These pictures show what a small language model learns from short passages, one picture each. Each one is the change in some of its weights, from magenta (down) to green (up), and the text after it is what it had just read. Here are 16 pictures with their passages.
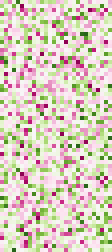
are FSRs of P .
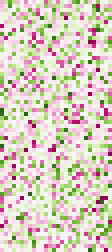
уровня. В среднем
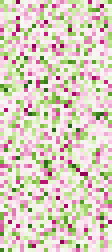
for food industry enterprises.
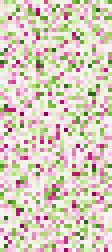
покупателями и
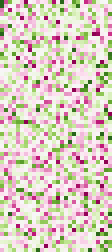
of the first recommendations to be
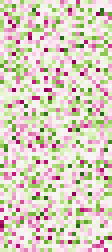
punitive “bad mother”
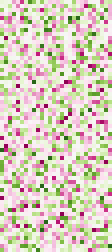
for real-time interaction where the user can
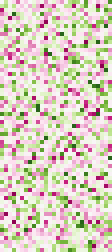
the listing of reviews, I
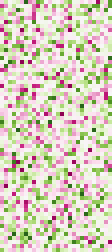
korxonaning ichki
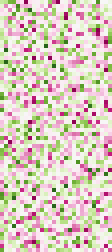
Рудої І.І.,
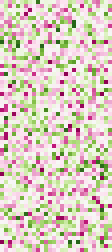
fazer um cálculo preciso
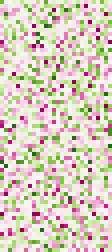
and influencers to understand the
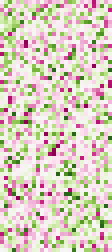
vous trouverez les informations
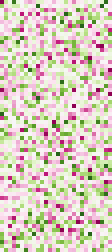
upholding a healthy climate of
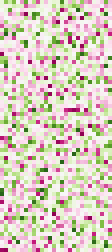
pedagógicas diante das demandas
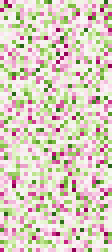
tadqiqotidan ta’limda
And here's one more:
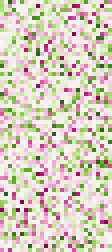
side of the exterior wall and
